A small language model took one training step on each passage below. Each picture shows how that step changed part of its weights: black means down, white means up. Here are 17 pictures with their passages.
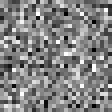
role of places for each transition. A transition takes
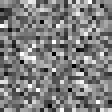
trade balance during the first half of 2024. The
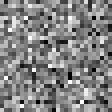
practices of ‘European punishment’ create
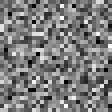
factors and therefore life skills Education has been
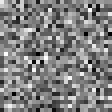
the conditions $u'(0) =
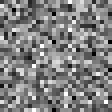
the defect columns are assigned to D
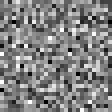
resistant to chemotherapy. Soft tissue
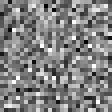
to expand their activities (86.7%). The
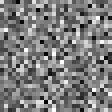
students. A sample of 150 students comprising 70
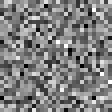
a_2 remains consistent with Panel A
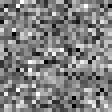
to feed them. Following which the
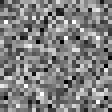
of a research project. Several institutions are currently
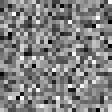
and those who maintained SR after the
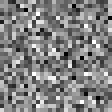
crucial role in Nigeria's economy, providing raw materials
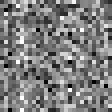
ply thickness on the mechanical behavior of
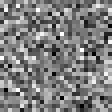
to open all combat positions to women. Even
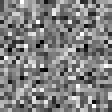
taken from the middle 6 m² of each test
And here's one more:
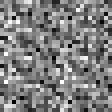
of the purpose of the research and of the ways
